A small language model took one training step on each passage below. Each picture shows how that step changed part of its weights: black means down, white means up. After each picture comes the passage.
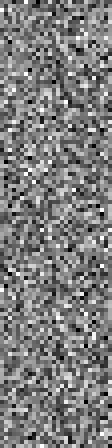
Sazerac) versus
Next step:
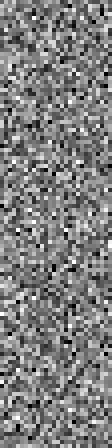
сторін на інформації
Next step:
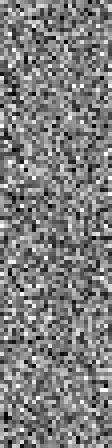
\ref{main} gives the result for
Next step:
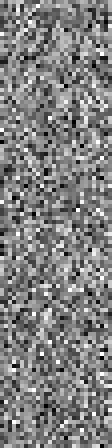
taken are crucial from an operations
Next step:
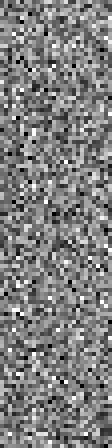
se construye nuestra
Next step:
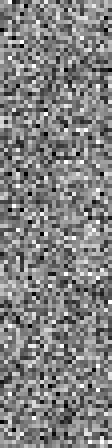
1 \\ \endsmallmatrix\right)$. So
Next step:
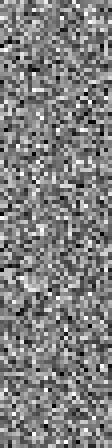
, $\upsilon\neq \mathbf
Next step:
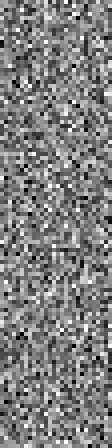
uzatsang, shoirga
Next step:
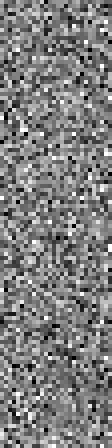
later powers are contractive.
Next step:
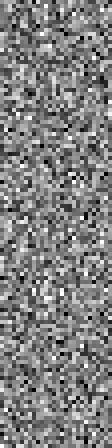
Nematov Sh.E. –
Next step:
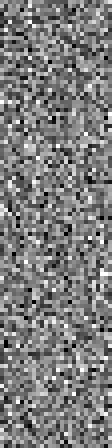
based on your institution, lab, research
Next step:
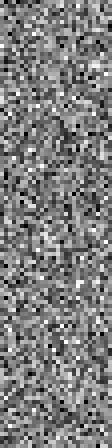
gastronomic use, offers a
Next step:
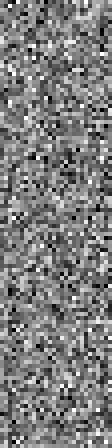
interior) in the $n$-dimensional
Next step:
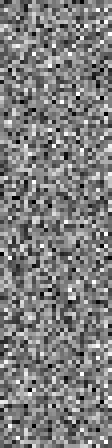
término la definición de
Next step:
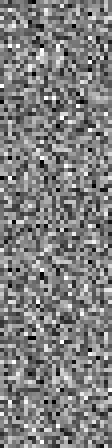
tool for the convergence analysis is a
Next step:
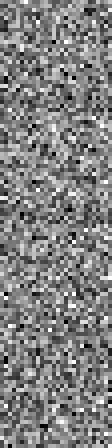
техник талабларнинг
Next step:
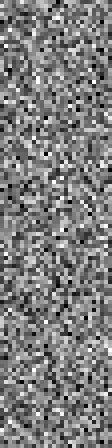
from large singular values to small singular values
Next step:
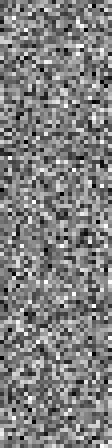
be modified to allow these kind of
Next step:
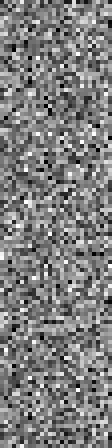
tarafga o'zgaradi.
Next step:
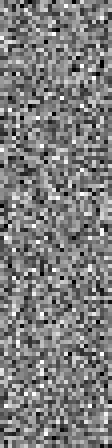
are substantially different between China
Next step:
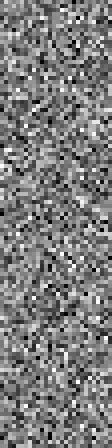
Preparação da área
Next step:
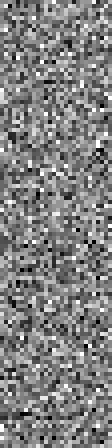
worden verleend door het
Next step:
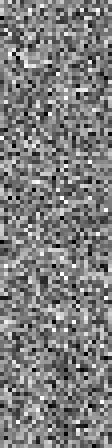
For $p\neq 2$ a
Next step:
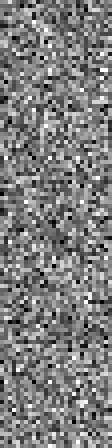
the water retention and alter the
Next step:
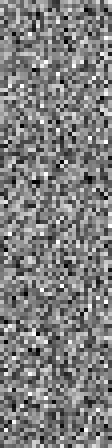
томонидан ишлаб
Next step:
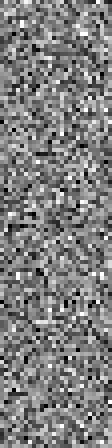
ensure adequate representation of both
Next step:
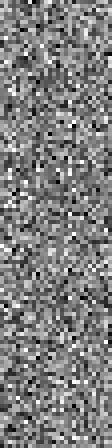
№ Variantlar Preparat
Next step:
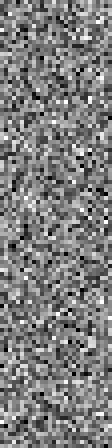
proclivity to adopt and use
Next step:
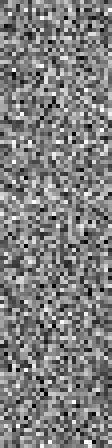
É relevante ainda,
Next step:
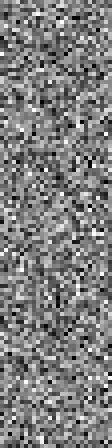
proliferation of non-linear
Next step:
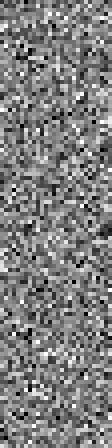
profile of gonopod slender with
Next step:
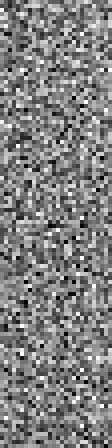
como fuentes de datos. -
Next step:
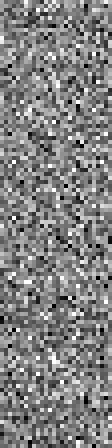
mumkin. Iyulning
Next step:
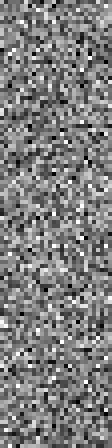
their 2-azetidinone and
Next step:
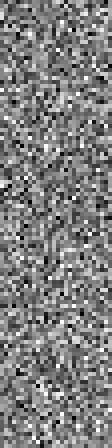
efficient irradiation: under
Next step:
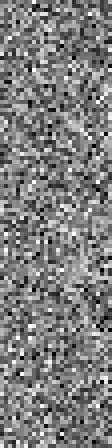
Regression Analysis H_1
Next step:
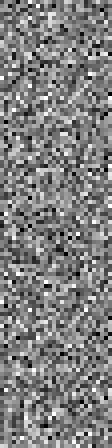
gain for multi-carrier
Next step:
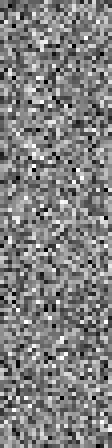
3.4 together with a result of
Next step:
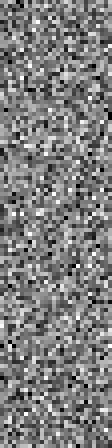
specified trajectory is divided into
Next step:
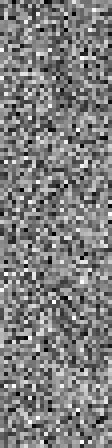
*IEEE Trans. Ind.
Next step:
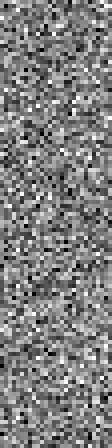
hissasini qo'shadi.
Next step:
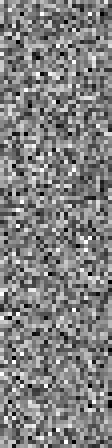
m_r \geq 1$, which we
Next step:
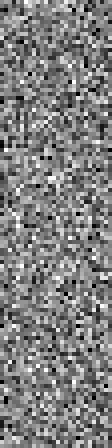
coupled with the existence of
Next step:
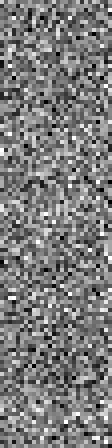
smaller body is located on the
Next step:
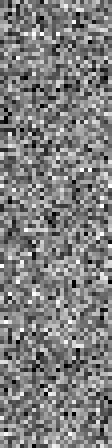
pointed out above, we associate a
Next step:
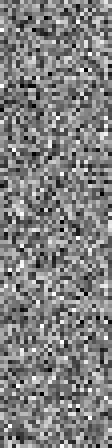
incorporating built-up areas
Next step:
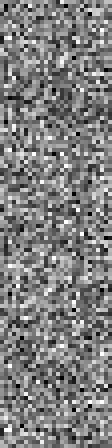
the early treatment of CVD,
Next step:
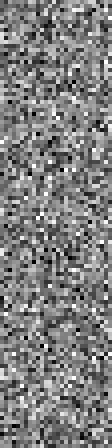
classificateur de tokens sur 8
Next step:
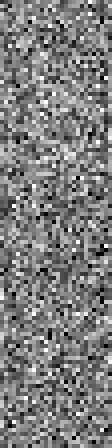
complexes in degree 0 we write
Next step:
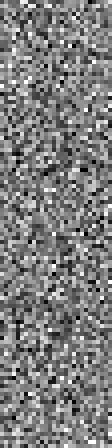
a complicated task. We devised
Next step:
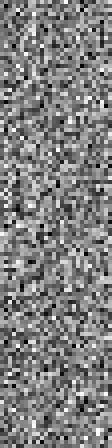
it is, in general, not possible to take
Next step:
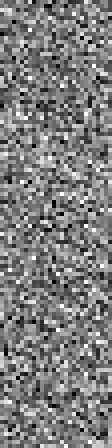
humanos**. International Centre
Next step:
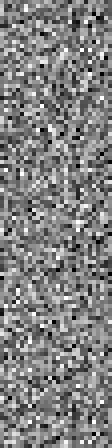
those pairs $(r,s)$ for which
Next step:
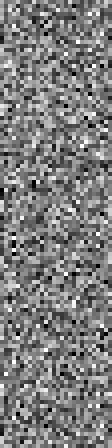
current of CO_2 or N_2
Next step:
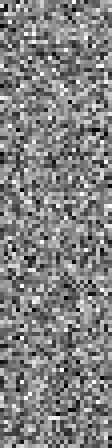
if $q$ has limited support, then
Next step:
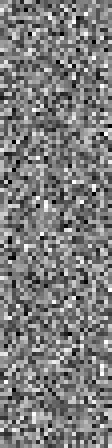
the tetrablock. They describe
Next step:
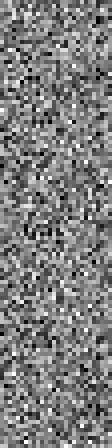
(a) SDS-gel
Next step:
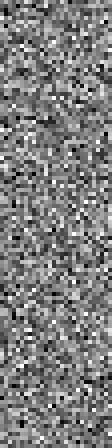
relación que el alma establece con
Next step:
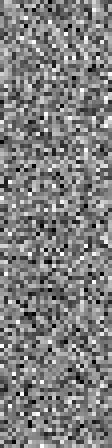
rahbarlarini lavozimga
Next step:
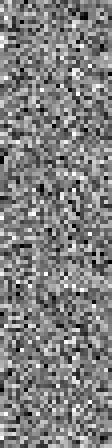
Academic Editor: Pedram
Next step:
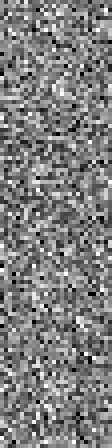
on $G$ (equivalently, there
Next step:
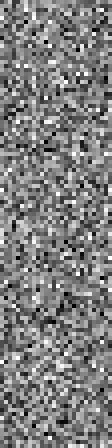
We start from a system of seven points on
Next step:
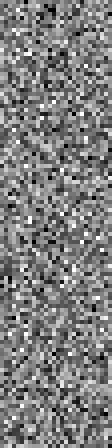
2] dose mg/kg
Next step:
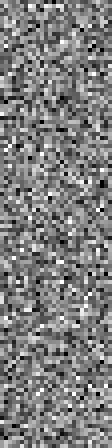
the merit function~$w_1$,
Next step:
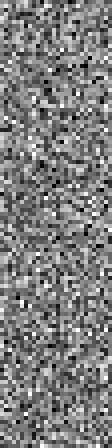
qilish . 3) to'pni
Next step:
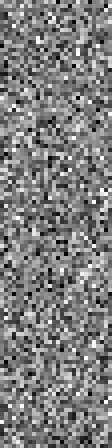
potassium, calcium,
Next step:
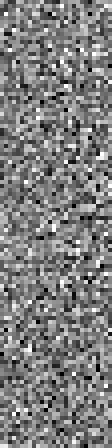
$\bigvee A_{i}$ exists.
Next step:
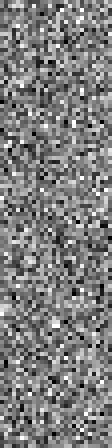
vacinações de reforço
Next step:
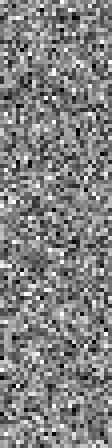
for all graphs $G$ of size
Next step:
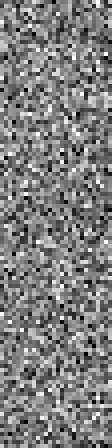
Equation Models with Unobservable
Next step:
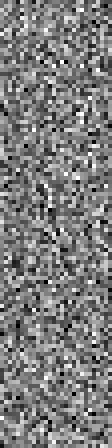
histopathology revealed a
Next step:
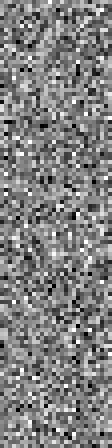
only if $Q_{i}$ is
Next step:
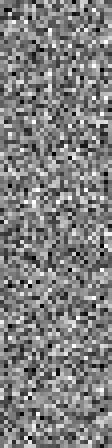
approximate solution at the time instance
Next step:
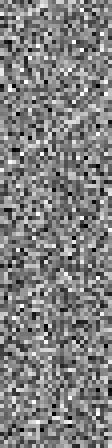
the word. \end{definition} For
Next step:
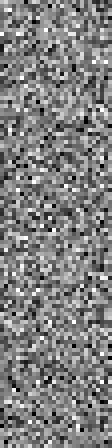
to build on these efforts, and
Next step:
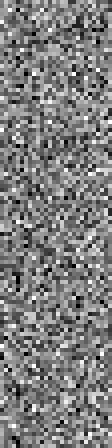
deformation patterns under various loading
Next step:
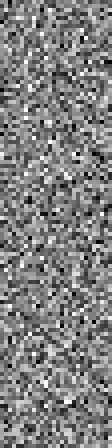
Academy of Sciences of Ukraine
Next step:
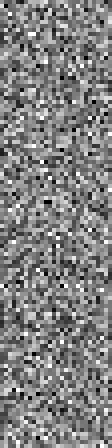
analogue of this result for the
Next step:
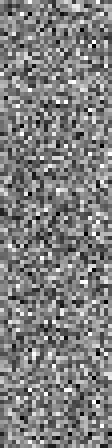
fraudulent activities within
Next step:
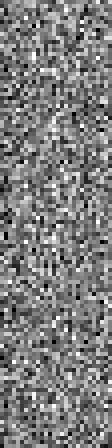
Объяснение к
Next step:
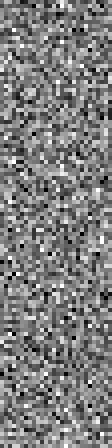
\medskip We have furthered our
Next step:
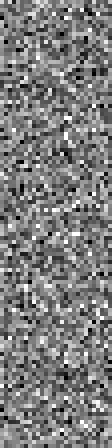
on $\Sigma(A)$. For instance,
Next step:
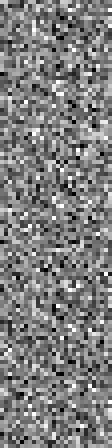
$y'$ is the image of $x$
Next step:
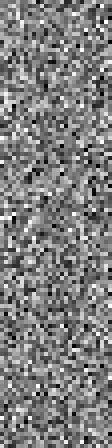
à l'emploi” a
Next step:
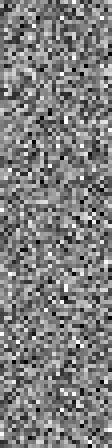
Barika, Algeria,
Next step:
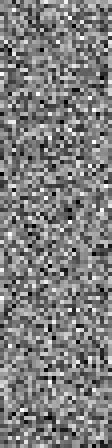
of adolescents with hearing
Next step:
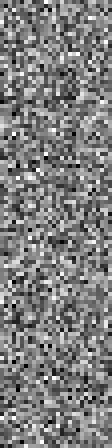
for the logarithmic representation of
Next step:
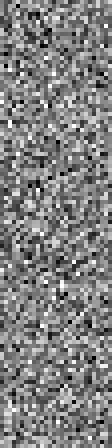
та адаптацію
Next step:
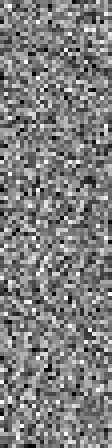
кўрсаткичлар ($M
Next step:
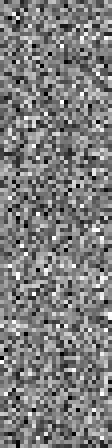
within the framework of digital twin
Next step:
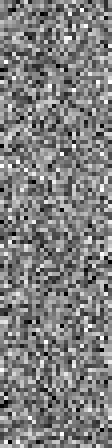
Jones-Miyachi's extension
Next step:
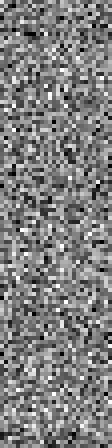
preprocessing. The main limitation of
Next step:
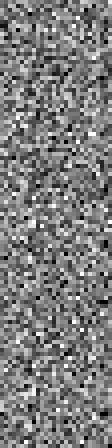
3 ЄКПЛ. На
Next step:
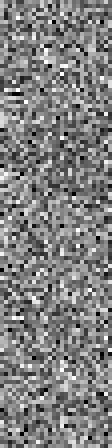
& \ddots \end{array}
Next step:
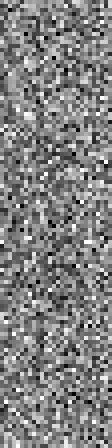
then the family of stationary measures
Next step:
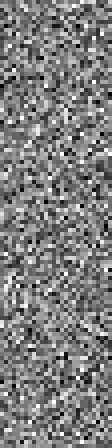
dos CAICs no Brasil",
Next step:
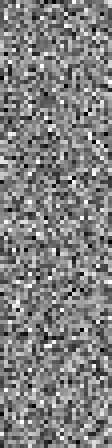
teng. – K qiymat
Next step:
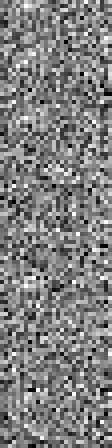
иные сообщества
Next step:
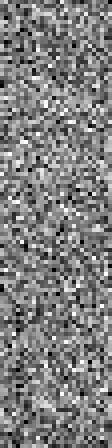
whereas the spectral inequality is given by the
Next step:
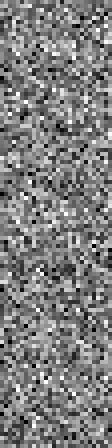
A is the set of all already defined
